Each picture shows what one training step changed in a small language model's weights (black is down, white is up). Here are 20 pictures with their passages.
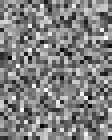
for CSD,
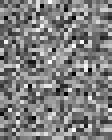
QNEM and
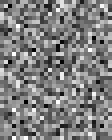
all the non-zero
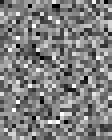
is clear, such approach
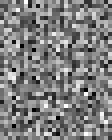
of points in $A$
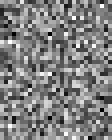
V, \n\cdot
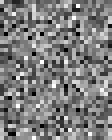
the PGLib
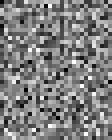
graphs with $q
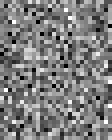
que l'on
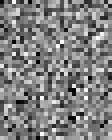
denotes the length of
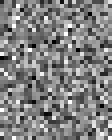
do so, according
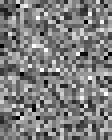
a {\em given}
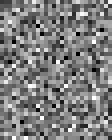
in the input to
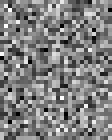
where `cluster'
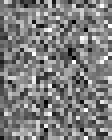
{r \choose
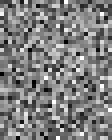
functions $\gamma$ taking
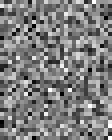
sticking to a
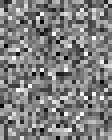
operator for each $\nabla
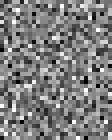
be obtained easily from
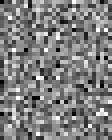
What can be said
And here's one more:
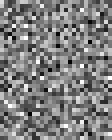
which can arise as the
